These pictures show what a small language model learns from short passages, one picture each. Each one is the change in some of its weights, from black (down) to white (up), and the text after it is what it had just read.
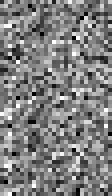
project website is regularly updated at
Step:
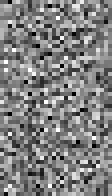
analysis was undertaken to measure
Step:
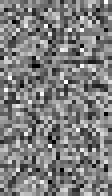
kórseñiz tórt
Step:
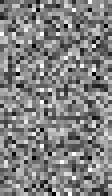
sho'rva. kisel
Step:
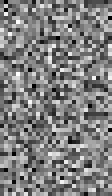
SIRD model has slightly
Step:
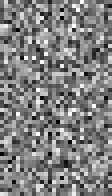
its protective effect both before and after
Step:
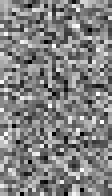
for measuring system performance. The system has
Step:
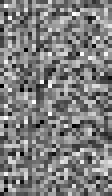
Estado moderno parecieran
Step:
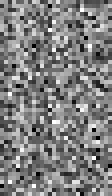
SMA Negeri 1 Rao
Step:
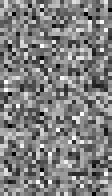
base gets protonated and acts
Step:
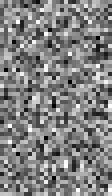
Address diffuse biodiversity loss , not just
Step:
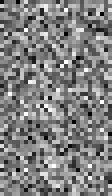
the issue related to the management and use of
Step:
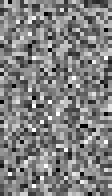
weight of *M. edulis*
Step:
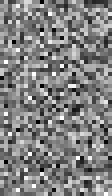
on time of presentation and medication
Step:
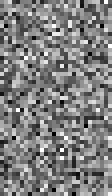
the Vice Chair is Dr
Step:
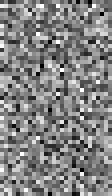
and is suitable for combination with a
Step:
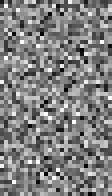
each data point (right). Figure 6.
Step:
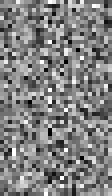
of the enterprise. Production
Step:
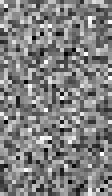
From an African philosophical position,
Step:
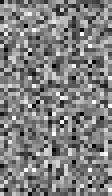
would be equal to the measured change in the
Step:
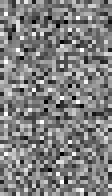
does not get dry [14]. It
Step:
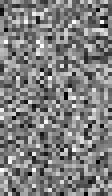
deposited for 0.15 M zinc
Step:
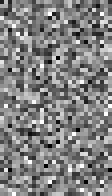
environment. Numerical crash data
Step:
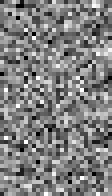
topish va uni dars jarayoniga
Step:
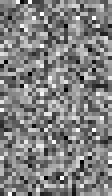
that, while the Use Cases are
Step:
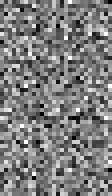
use of centralized reservoirs for
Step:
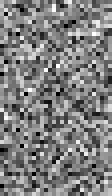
dars beruvchi tomonidan doskada
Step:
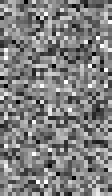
recovery test. Spiked amount of
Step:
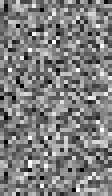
plantas de potência movidas à
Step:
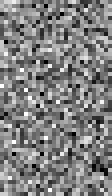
attention-based graph neural networks allows effective
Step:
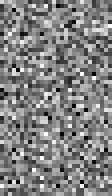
процесу при термічному
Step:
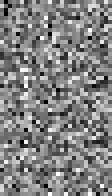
tasviriy san'at
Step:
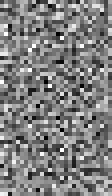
extent by the mixed forest and
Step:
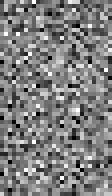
process by which an individual regulates their
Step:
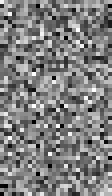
gestalten. Das Verwenden
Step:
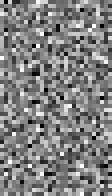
7e 2-Furanyl -
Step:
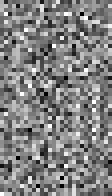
the boundary conditions, Eq.
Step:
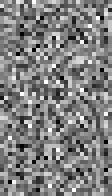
deontologik sifatlarni shakllantirish va rivojlantirish
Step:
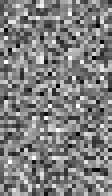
SCRUB (Kurmanji et
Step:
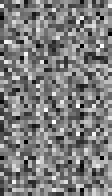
le lapidi degli
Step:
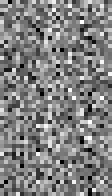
церквою в
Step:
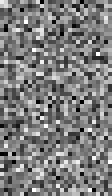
we facilitated a futuristic and
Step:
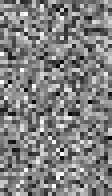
which may not be the best for a
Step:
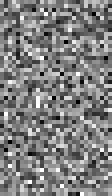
democracia? Entrevistada:
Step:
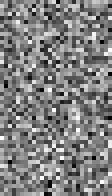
in WSNs and their ability to
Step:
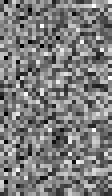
Pemanfaatan Bola Karet
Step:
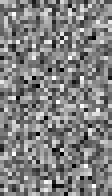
shown that engaging in art-related activities
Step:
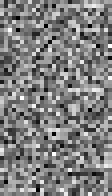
Immersion Program GDP Gross
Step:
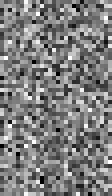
and additional sources played an important role,
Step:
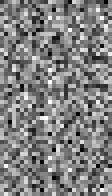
sistemali va to`g`ri
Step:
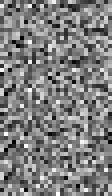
= Total Respondent's scores
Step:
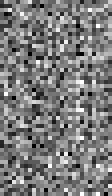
ADE. In ADE5 without
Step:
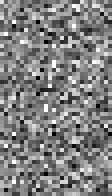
for documentary filmmakers and
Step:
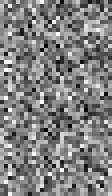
опухоли могут
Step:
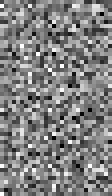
study in the participant's native
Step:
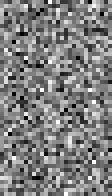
ular bir qancha mustaqil
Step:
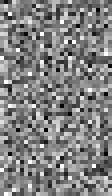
uy qidirib, faqat
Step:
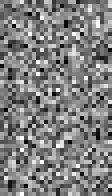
with the EU General Data Protection
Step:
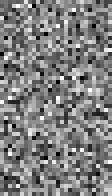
parlamentar e vencendo as
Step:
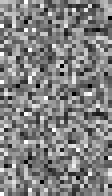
the relevant. At this stage, the role
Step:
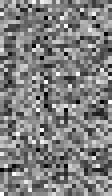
w całej
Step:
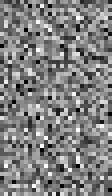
una concentrazione di aiuti solo su
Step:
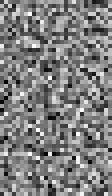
Silvia; JANSEN,
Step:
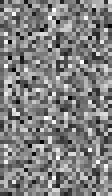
xalqona va samimiy
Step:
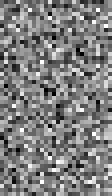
a redução de água a
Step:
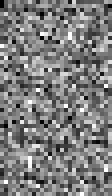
do Jockey, já que sua
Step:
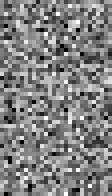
her legs, worse on the
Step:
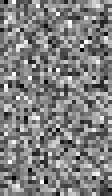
tomchilari havoda
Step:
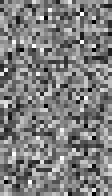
A., Gomes-Lahoz
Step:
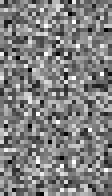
Le rôle du facteur humain
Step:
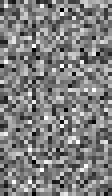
was employed in three stages: a review of
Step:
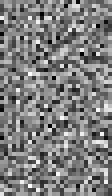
by Supercomputing Facility for
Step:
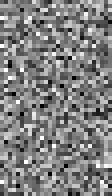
mahalliy xom ashyolar asosida
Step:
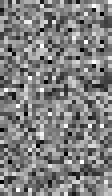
fumate pe zi și pe
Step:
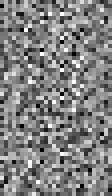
had an acceptable level of drug
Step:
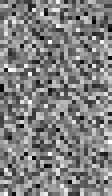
que existe debilidad en la
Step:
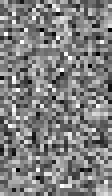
Kieu" for divinatory
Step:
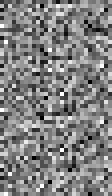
The findings presented in the study were reached
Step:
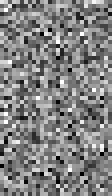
тусли колониялар
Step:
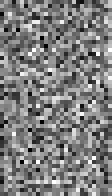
started to prepare a response another staff
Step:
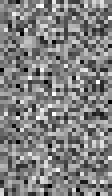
insurance (WII)", 6
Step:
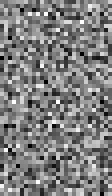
Horvath, Markus
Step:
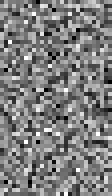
syngas to olefins by
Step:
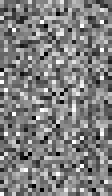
from the current directory Exit Quit
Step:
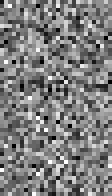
desde nuestra comprensión de cuándo
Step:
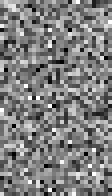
radius branching ratio and
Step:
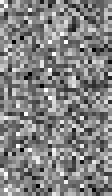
probable membership of a class. For
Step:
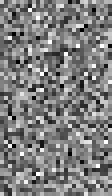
(2023). Integrating citizen
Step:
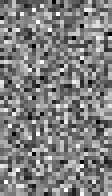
and prolonged prophylaxis
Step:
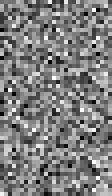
curcuma longa and ocimum
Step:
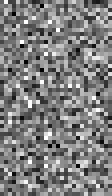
2021). Segundo Paula
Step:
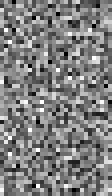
Shakespeare en el
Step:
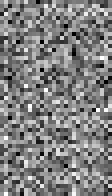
various quality factors and their effect on
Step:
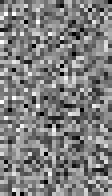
system for the naming of wing
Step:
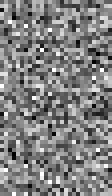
microfluorimetry. After
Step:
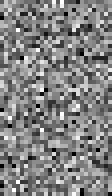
that AI-generated texts,
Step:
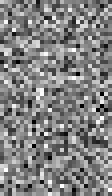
explain new relationships easily. Which
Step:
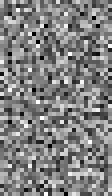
to impaired states of wound
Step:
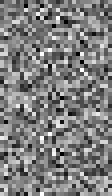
behavior, however it is intended as not
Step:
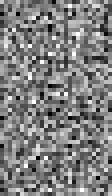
usage because limited battery supply
